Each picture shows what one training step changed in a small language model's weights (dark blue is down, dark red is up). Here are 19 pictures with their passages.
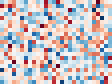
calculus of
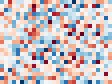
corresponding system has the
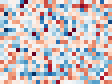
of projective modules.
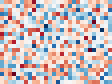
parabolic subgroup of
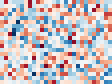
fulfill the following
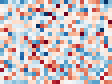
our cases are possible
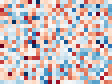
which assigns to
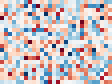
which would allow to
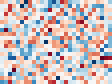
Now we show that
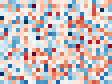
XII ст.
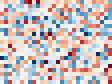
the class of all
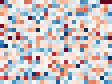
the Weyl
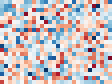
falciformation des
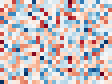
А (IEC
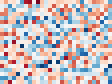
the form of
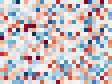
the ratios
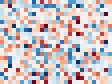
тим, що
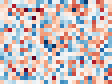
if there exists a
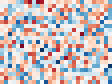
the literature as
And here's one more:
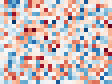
una cosa en
